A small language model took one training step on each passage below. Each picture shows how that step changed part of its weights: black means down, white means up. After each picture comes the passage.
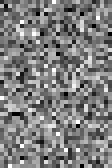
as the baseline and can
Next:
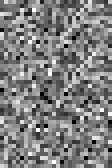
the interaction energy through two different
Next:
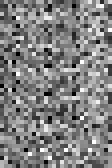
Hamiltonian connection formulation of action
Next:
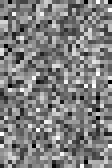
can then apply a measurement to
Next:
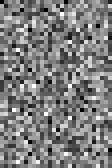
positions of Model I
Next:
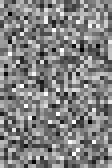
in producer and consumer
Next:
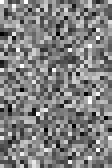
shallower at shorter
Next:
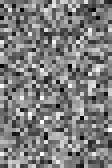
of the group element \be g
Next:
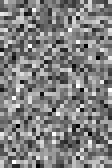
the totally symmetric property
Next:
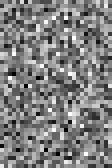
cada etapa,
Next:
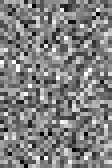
body as a point mass
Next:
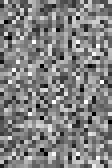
significantly across generations.
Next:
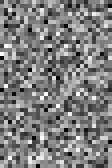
The real part of polarizability
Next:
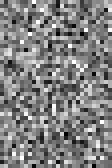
Abbas, H., &
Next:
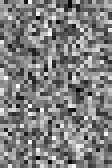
“yo tengo
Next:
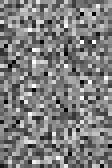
Domain sains yang
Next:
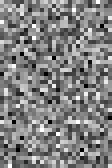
the local subspace. In
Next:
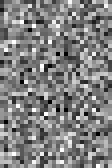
[BL2] in the
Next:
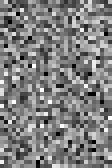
follow a uniform distribution in the
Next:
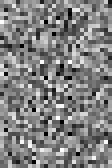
o'zlarini buyuk
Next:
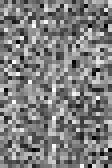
effective states that describe the more
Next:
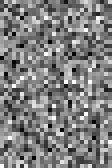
Quantum} {\bf 1}
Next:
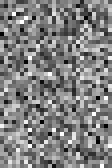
to obtain information on the number of
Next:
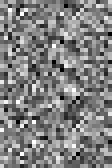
untuk kehilangan
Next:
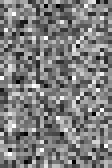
reallikning ijtimoiy
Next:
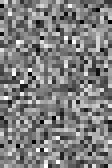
it practically possible to relax
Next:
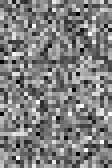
way to write the original
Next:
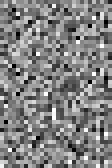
anomaly can be
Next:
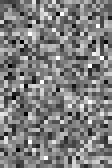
fatores que afetam
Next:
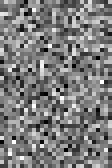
the relative positions of the
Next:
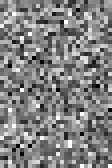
H1 and L1. We
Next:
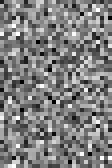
proceeding in an
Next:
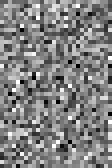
by the concentrated flow is
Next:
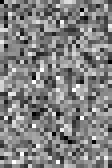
in this limit. The ring
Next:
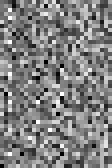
como um todo que representa
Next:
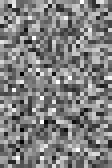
the judge's context
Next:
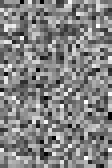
those particles by using the particle
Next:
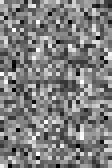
para garantizar la
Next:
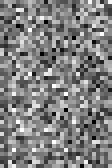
Hamiltonian constraint can be written
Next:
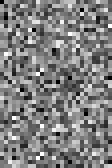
in the jet. The black
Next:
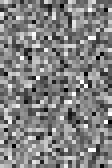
of three successive photons
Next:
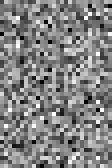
stochastic processes, and
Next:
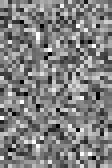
registradas neste
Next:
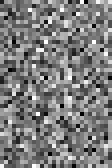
(optimal) performance of
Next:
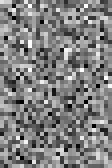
boy, tarbiyali
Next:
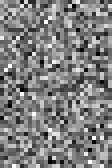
technologies come with a
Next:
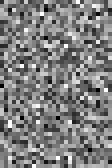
quantum machines? The
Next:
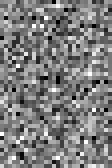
E}{\partial f_s}
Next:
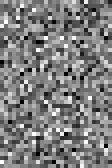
\nonumber \\ [8pt]
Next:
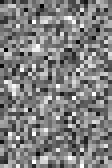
Istruzione e
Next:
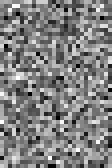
when the contribution coming from the
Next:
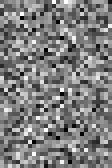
qiladi. 3.
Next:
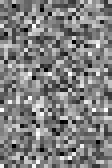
discriminative power of
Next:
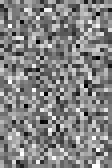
solution degenerates to the
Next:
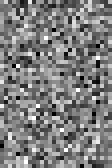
eff}$ must satisfy the effective
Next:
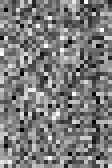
\begin{eqnarray} {\cal
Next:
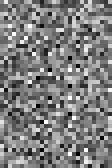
and linear stability for the
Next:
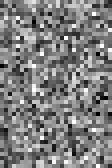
yozuvlarda gender
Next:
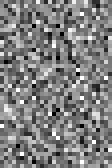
of Nasser D.
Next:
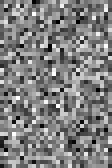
of them. Given any
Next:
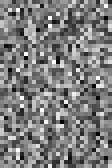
– типдаги
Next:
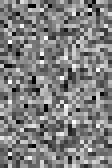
birga, ilmiy
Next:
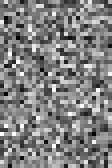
will be optimal. In this
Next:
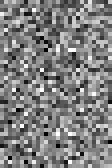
the bottom profile is
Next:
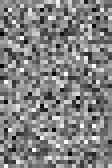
higher $\Delta V$ observed
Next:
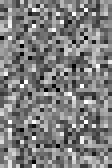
2 mm; the concentration
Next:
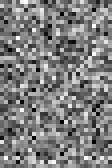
davlat hokimiyati
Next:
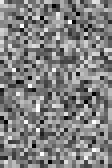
has to specify in a
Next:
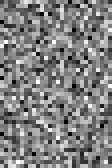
with all domains of
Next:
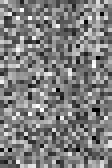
above the Fermi momentum
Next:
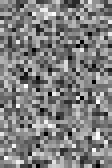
os alarmes interferam
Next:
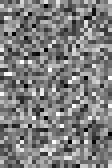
что вследствие
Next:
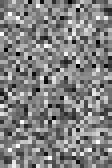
reduced manufacturing
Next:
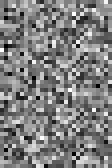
doirasiga yoyish
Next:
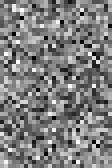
report. Kyiv,
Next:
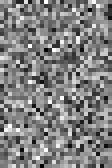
induced boundary metric of the
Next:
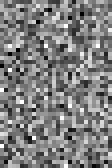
buena administración
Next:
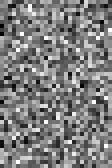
corpus*. Based on
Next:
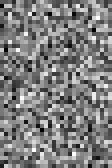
construção social do conceito
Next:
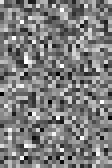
длины 22 –
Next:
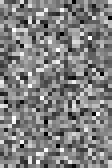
tushib borar
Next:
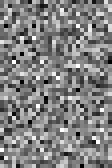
the quadratic terms.
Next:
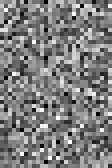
movimentação dos profissionais
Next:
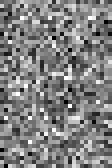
goh yomonlik uchun
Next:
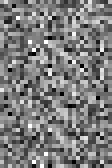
органлари билан
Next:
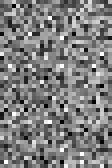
так і ті, що
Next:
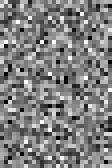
with a sensory profile
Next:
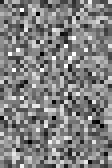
energy and are compared to our
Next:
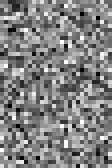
contrôler les délais
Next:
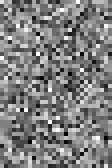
ecosistema dando
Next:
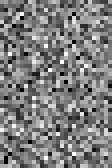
30 de novembro de
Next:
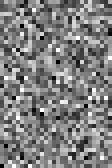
the observed X-ray flux.
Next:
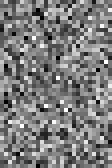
total variation (TV)
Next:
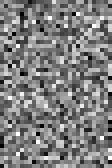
since their future work performance and
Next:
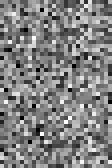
whose data length often
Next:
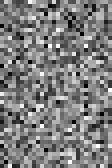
nevoilor documentare ale
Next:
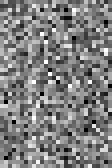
ultimately, to
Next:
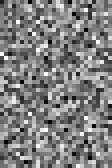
line self-intersects
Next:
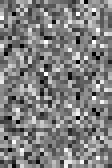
\cite{ab}, Abel
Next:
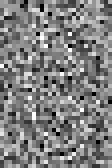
disease mortality,
